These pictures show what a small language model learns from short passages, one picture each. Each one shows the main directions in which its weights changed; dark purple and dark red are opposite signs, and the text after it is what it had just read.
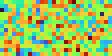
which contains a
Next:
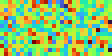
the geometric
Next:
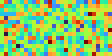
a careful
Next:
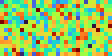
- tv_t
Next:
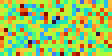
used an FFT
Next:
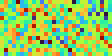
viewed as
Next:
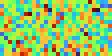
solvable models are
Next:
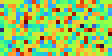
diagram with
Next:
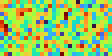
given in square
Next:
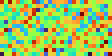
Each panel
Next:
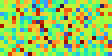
this work, while the
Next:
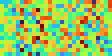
some contextual information
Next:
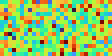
the averaging
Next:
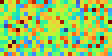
Section 4,
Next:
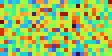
second at around
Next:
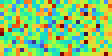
system was further characterized
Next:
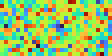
signals using multiple
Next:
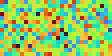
detectors for
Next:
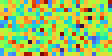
the probability of
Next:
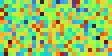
- as in the
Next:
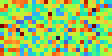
{in dependence on
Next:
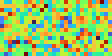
the identity
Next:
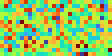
choose one relay
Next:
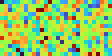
C2) just
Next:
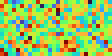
hybrid within a
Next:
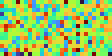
angular momentum
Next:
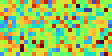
the guidance
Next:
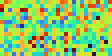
of corpus
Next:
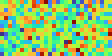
the dispersion
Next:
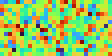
and MCE
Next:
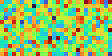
the 3rd
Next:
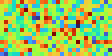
LHC and
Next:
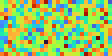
the chiral
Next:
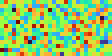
range are inconsistent
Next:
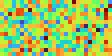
be sensitive to the
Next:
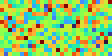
local perturbations in
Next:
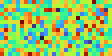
not quantify the
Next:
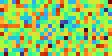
and Optical
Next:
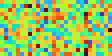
excitations of
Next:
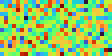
overall Si
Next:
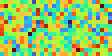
particular, that we
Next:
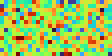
characteristic way,
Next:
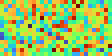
such weak values are
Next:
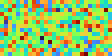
in the range of
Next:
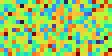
EF need not be
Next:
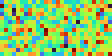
networks. In
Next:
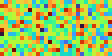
function associated with the
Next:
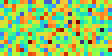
state that actually
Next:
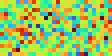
optional refiners
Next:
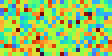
demanded of
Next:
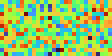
resource is in
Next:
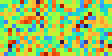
some conclusions
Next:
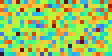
my current work is
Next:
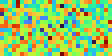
and improving the
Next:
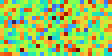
a complex structured
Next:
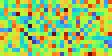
of the companion
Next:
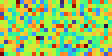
as our blue
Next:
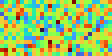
for prompt
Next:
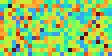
sense that it is
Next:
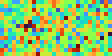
the Ricci and
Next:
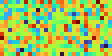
mixed event
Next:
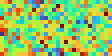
have introduced a model
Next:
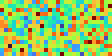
higher spin particle's
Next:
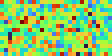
metric (8)
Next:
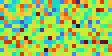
appears a possible
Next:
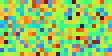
the $\theta$
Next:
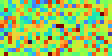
the analysis of experimental
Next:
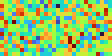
that this is for
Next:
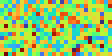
start a new
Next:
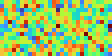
with respect to
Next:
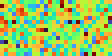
that $dY$
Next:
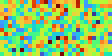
the slope
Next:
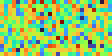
it is easy
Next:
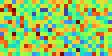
relational data,
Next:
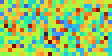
by interpolating
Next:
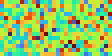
accounts for these
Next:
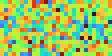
the spectra of
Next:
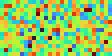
contact between the
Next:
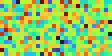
using a sequence
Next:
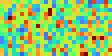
the LRS
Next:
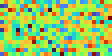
shows sample traces
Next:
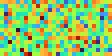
$\kappa$ stands
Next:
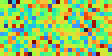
ion is:
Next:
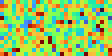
lower bound provided by
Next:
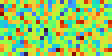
to accurately
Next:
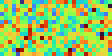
system, such as surface
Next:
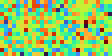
in the case where both
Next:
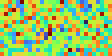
explored how
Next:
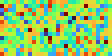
to increase the number
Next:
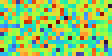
and virtual
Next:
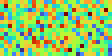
potential relevant
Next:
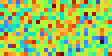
and integrity,
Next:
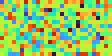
array of random
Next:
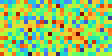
$A$ now
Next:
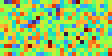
direct neighbors
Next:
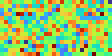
would like to
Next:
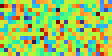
predictions within specific
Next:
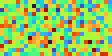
with Kaiser
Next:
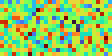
Title =
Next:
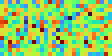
1D) lattice
